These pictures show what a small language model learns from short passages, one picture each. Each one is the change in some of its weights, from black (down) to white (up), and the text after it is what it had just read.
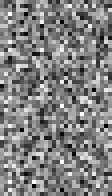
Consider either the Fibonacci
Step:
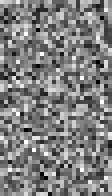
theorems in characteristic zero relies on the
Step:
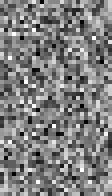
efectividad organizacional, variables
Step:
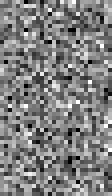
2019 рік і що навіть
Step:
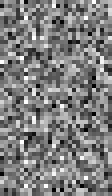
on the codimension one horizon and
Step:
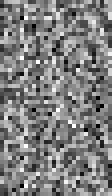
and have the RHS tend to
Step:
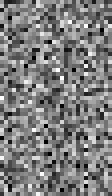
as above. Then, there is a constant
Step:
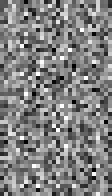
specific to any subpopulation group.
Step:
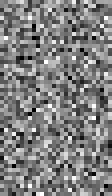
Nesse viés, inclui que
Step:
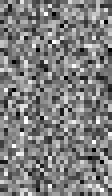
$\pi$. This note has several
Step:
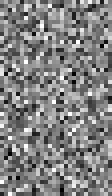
mode's amplitude is increased by the same factor
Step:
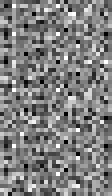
этиш имконини
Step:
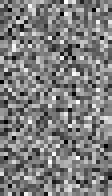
зоне вмешательства.
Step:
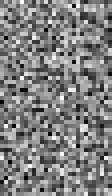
described in more detail below, Wright
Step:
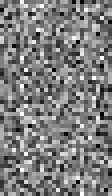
of the Internet era. On the other
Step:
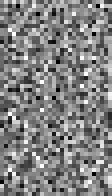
covering with branch locus of degree
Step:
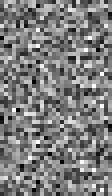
level 2 plays an essential role.
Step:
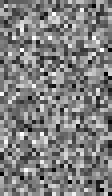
K$ compared to the corresponding simulated critical
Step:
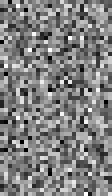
for Fysik og
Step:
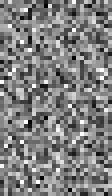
die notwendigen Bedingungen
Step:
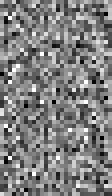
Schritt wurden die
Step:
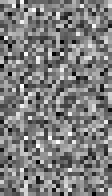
and with segment of different lengths.
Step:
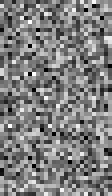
is spherical, then the space of
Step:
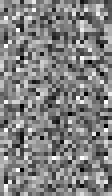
jismoniy tayyorgarligini
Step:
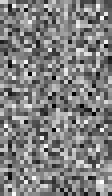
can then be thought of as a deformation
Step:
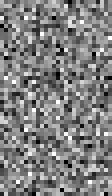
(90.25\%) indicates stable behavior
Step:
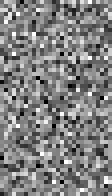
spectral lines from various ions. Most
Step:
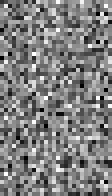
\sigma + I \rho $.
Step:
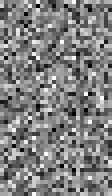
optical pulsations were soon detected
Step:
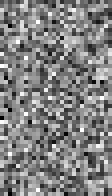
preamble are similar, the extracted
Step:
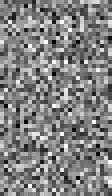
\emph{ICN-IP communication in
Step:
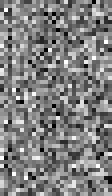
positive constant $s_0$, then for
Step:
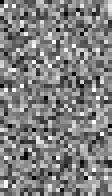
\hat T_e$. If $a
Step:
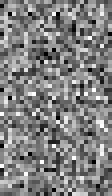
the Koebe theorem to get that
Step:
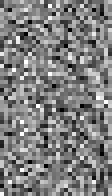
Luminosity functions are found both for
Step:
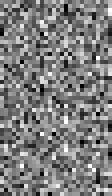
Section~\ref{CRB} and
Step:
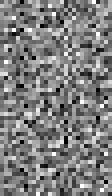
foydali qilishda muhim rol
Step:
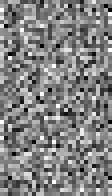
= 0$, the system is at zero temperature
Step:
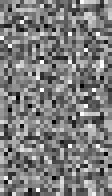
discontinuous across element boundaries, we
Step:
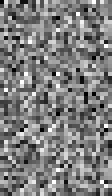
dk\lambda$ \hfill
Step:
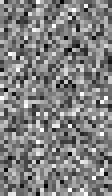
ambiente de trabalho organizado e
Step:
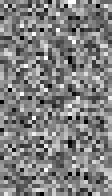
age 4 to 5 - Tangible
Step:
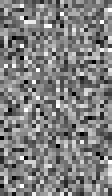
(ed.). *Global
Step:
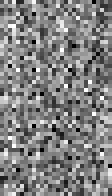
сложным и затратным
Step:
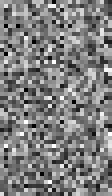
the properties of modular curves of arbitrary
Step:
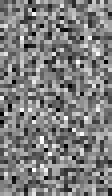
in the added 1-handle,
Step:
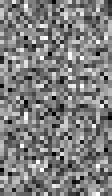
view normalization of any non-standard
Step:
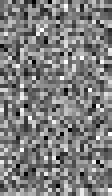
in \cite{price2014} is
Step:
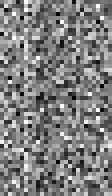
than two standard deviations above those of the
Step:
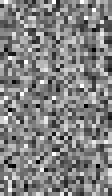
prime number $p$ as its characteristic.
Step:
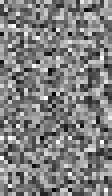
integer linear programming problem solved through a
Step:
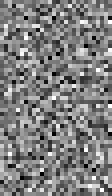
$\ginh(t)$ are the
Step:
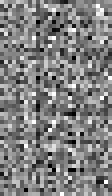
solid red line show fit to real and
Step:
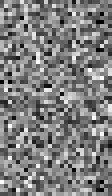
so the computer time needed. The grid
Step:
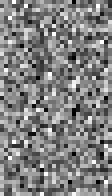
same height $g$), we replace the
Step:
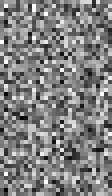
the presence of a dark DM halo
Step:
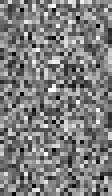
a contraction on a Hilbert space
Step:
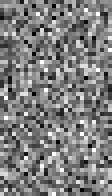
$M$ is semisimple,
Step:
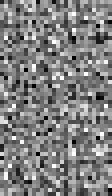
It follows from \cite[Theorem
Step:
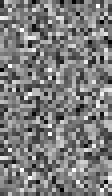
with operators of the generic form given in
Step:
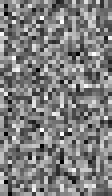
spatial coherence losses, which is
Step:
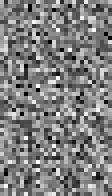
nitel araştırma
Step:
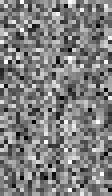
2 y a las 24 horas
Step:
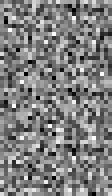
region, a truncation of the infinite
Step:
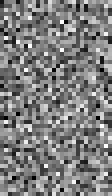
of atmospheric pollution,
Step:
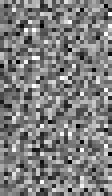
ve yüzdeleri
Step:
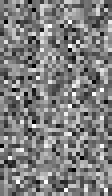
lo storico delle catture
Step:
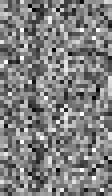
In both $A$ and $B $
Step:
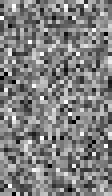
k-th power-free homomorphisms}.
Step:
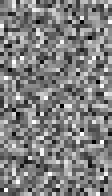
multifaceted applications. Plasmonic
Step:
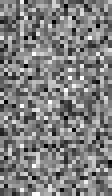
in second- and higher-order matrix elements
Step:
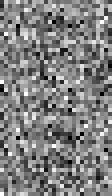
equivalent to the existence of three real polynomials
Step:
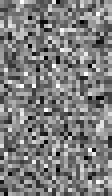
can be taken to be quantum degrees of
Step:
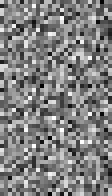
compare the average simulation values of critical cluster size
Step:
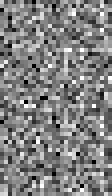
A. *Penyesuaian
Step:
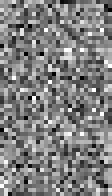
: 1. Nilai konstanta
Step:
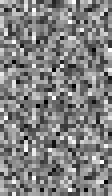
The five fitted parameters are highly
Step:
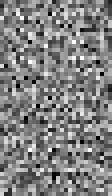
inverse problem with one incident plane wave
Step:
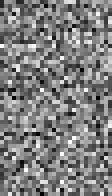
detail below. Representative examples
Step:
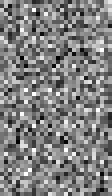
must be blown up at additional
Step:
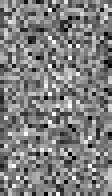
на фоні введення
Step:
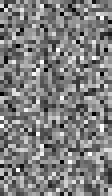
boundaries. Here, we introduce the concept
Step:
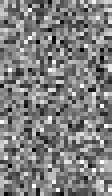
with $k_z$. As the
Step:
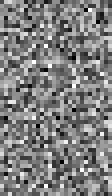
picture since they can be all or
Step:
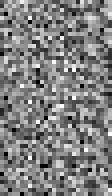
consider the effects of constellation design,
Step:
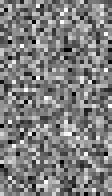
/ «Agrobank»
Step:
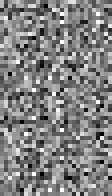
les régions ont été
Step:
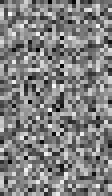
nature of the system, and the last few
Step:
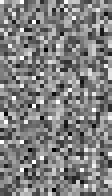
model and an elaborated ultraproduct
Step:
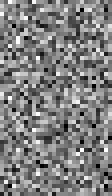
bo'ladi. References:
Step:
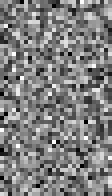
classification are likely to be useful for broader
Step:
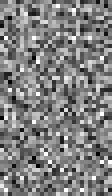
following text. \subsection{Adopted
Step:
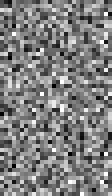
\draw[thick] (x)
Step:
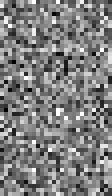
***Abstract.** The aim of
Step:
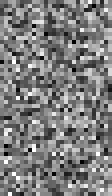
with stochastic volatility governed by
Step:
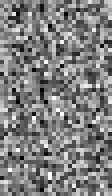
that now dominate the PDG
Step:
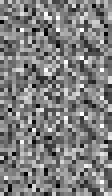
Barton-Bandis normal deformation
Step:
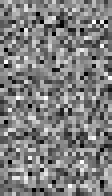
view, wave front errors are better than
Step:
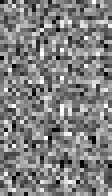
A,\; xy \in S
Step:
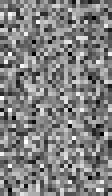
illustrate our objective, let us first discuss
